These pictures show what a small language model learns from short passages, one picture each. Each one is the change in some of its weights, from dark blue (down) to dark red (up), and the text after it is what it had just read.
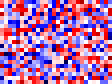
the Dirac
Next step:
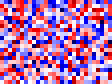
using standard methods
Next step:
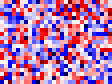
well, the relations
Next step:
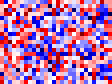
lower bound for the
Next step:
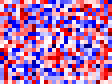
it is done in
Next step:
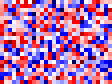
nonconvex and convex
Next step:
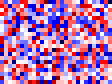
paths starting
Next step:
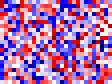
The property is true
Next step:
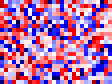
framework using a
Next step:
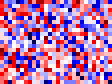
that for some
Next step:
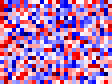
Then $$\Om =
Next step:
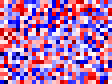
the vertices of
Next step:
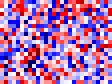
the case where
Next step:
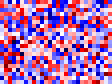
de manera
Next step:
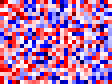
complex structure. An
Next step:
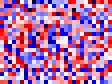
with the approximately
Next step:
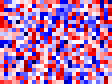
Note that,
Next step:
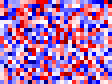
to the difference in
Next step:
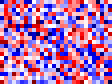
more efficient.
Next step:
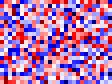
the following: \[
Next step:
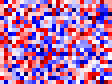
lower bound of the
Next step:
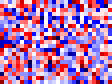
p$ and
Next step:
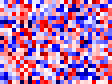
\rho , d
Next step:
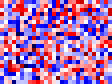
the compound
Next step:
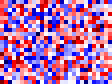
of the volume potential
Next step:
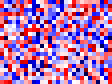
effective homology of
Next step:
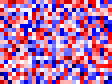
sides by
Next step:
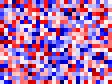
charge corresponds
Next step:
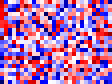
We assume a
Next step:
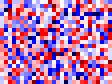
as follows: let
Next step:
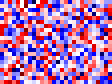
simpler one
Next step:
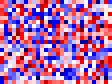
of the Gaussian
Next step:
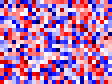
Table 2.
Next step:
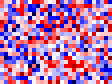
for any fixed
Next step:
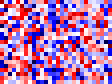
bundles on
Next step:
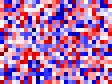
PSC then it
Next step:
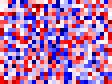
will now show that
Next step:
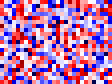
by the methods
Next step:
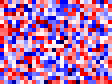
Members of
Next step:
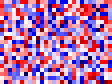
proof of theorem
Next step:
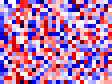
\nonumber\\ &&
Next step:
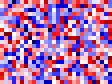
if all coefficients of
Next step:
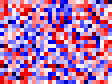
$n$ is
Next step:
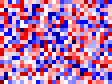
space which introduced by
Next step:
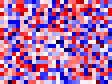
the model.\ In
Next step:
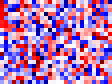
We show by
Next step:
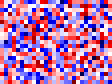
proposition, note that
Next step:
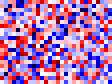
%Notice that
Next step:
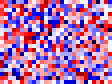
of $C$
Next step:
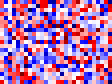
as the example below
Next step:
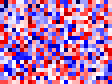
(We will only
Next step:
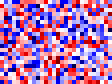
then defined to be
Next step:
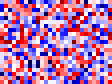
hyperbolic equations, and
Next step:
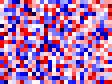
listed) of
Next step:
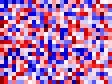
group as proved
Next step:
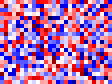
dimension} of
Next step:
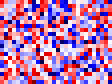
in dimension two.
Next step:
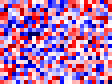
each generator
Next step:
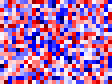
is bumped
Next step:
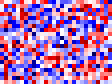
it is studied in
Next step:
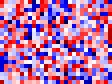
in their weak
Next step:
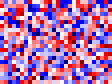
and deterministic discrete
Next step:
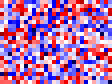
the parabolic
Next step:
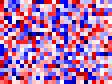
Let $\pi$
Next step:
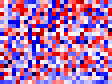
the coefficient of this
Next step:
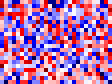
loop is
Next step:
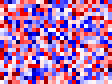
potential for getting
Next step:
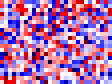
the following dependence
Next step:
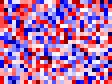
This line is the
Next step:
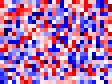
expansion are used to
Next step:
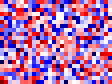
general we can construct
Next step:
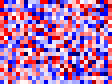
restricted Lie algebra
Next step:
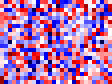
accounts for
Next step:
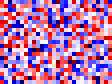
element $v$.
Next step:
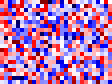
product of simple abelian
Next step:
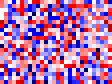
for short) and
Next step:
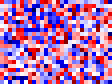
is the simple
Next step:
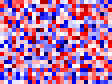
algorithm, on the
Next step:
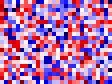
Consider analytic functions
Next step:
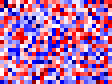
the spaces are not
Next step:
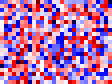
Physics and
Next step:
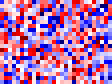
a realization containing
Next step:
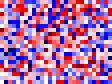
the technics
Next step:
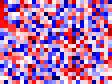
We will use this
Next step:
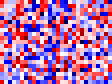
in the intersection
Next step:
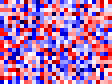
number of conjugacy
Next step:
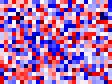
is coprime to
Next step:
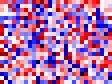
formulated by
